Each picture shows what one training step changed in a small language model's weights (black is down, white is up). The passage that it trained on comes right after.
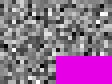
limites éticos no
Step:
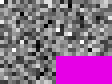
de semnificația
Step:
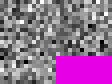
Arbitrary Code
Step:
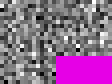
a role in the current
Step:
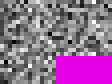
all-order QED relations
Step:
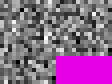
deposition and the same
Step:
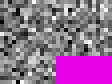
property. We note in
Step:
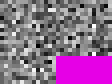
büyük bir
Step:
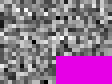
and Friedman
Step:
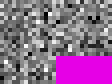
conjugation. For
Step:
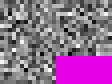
histórico do
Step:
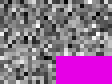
two primary types,
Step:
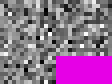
Id {\otimes}
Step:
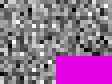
Wilson loops
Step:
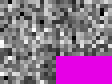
and thickness calculations.
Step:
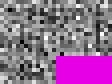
CC method and the
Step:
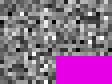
the neural network is
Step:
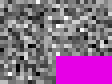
of the present work. To
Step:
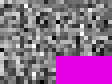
va rasmlarini
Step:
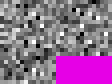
burchaklarini va
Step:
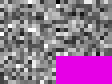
study, then it should be
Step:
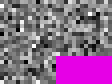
the Fourier integrations
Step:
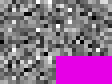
financiamiento de la
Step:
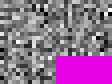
highest DI among
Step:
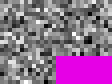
Una referencia a los
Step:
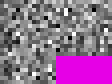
новыми для
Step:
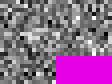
*Middle East
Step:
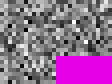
The vector potentials of the
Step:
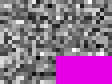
введения в
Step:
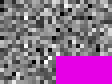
melhorias. O
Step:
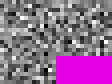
bilan ajralib
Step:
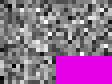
memakai handphone
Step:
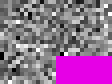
с социальными
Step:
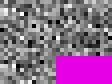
between contextual representations of
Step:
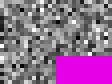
measurements would be able to
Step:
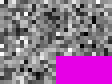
antennas involved
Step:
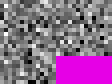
ale proiectelor
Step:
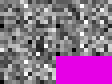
проф. Р.
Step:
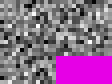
& Nurmanov,
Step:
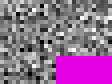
looking at the critical
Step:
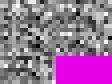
has attracted much
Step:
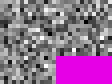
The shaded bands
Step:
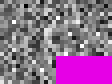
del turismo, como
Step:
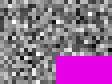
to the situation of general
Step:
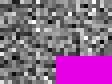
legitimidade ao
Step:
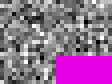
this algorithm, such as the
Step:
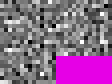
Y від зазору
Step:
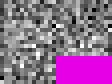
и материала
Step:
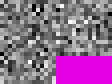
el valor de la
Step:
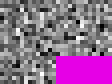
fácil, se
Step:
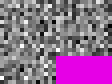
ACCSDT and
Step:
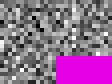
deve ser obtido
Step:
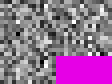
type-II SCC with
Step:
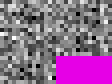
model both the strong and the
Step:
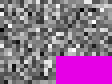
cover it in detail in
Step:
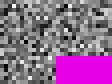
paradigma de determinado
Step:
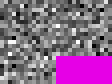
fato do interesse
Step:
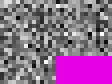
setup. A comparison of
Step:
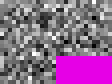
in all facets of
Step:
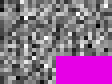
A.M. y
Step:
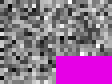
produce measurable
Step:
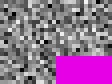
oshirish kabi
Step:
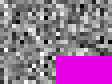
days to weeks
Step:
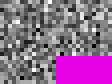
Fig. 1 for the
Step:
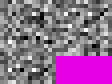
exhibits the
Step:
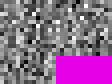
o método de
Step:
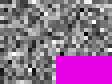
should also be covered
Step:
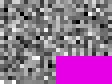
$r$ is denoted
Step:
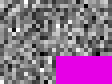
actúa como
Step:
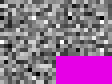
Copiando o
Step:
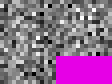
$G$. A key
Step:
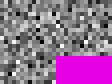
yer va suv
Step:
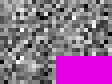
having oscillations
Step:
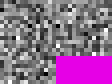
por organizar ações,
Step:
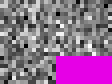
modèle conceptuel
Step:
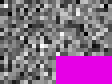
secara berurutan
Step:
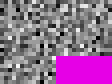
тергов ва
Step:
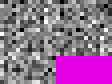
*For some increasing function
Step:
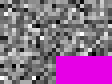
is a (linear)
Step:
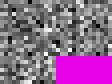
dată. Cel
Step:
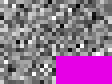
penting lainnya dari
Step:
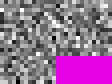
above kinamatic term
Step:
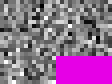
This deformation alters
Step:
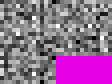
fine structure constant and the
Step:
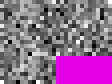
de fotografie
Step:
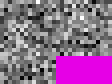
of the multi-particle
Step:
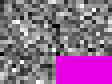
/ Моск.
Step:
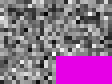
the LDC equation
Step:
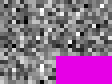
É interessante
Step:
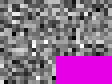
5. Оцінка
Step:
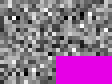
burst data Figure
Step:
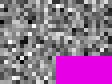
model without X-ray
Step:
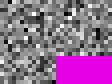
the vacuum energy
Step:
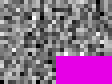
estar junto,
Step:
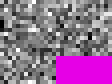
illustrated by examples
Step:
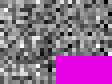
ruhda ijod
